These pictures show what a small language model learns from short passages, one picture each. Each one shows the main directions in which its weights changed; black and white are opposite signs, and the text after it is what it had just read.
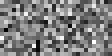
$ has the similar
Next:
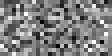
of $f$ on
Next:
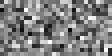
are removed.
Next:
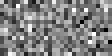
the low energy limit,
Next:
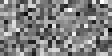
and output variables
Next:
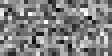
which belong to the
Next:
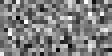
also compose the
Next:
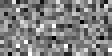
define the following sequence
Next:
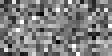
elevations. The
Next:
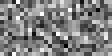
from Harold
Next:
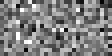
a subscript and denote
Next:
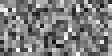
with respect to an
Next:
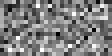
scale and the
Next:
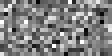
a tuple of
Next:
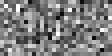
a finite subset
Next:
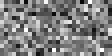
should remain between
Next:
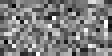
This relationship
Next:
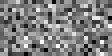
Let $w$ be
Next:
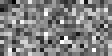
before the
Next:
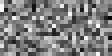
the axiom of
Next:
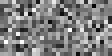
us to describe the
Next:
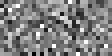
Lemma \ref{lem
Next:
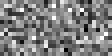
with (M =
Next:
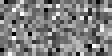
text book
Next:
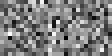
but will not initially
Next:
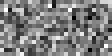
invariant mass of
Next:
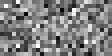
Now we apply
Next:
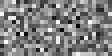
of artifacts
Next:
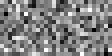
symmetry to
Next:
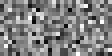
Polar code
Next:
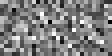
media content
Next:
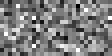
of the transverse
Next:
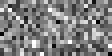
this collection the
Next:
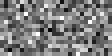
and the component of
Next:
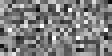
take $\lambda =
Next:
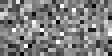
general case, we
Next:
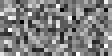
development decision
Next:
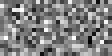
one to give it
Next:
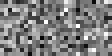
mass continues to
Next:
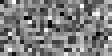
amounts of
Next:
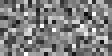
on the right ear
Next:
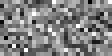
part, expressions for
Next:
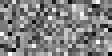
growth of
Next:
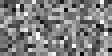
of $u$, then
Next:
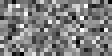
top row to the
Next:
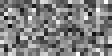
and angles.
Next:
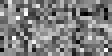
all documents
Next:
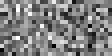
some $v\in
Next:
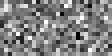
toponyms in
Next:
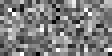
to work to provide
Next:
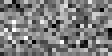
\\ \tableline
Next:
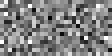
different figures of
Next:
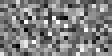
This experiment was
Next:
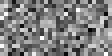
and tools to
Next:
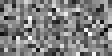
with robustness
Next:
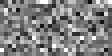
example, consider the space
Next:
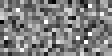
leads polarized
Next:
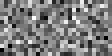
between concerned
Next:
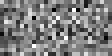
continuous change in
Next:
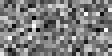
applied in
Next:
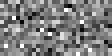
case is strongly temperature
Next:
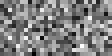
and potentially very
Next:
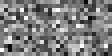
data are provided.
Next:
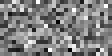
other works.} }
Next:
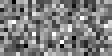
electron beam.
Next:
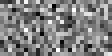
all tasks
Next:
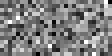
is the full group
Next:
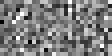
a divisor
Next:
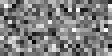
to maximize
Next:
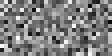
sine wave
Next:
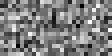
trust of
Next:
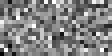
taking into account
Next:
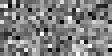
each original parameter
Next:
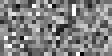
two types of
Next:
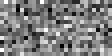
the same size.
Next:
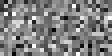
aiming at more
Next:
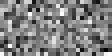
vital role
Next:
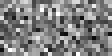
importance, all
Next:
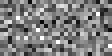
is based on a
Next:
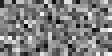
now combine the
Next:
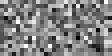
of categories
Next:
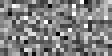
the different scales in
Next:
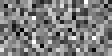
distributed independent
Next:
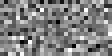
rate and group,
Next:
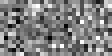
offer. The
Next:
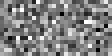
with that reported for
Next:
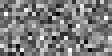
collections of
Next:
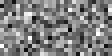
$v$ of
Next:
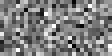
To sift out
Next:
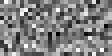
performing the same
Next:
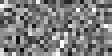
uncertainties in
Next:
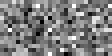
broad topics
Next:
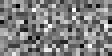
then $u\in
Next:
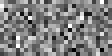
valid here
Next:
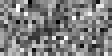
a large disk in
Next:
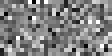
play as a
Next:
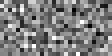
the theory of second
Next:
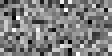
distribution of the network is
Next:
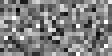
any combination of
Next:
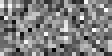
in the oxide
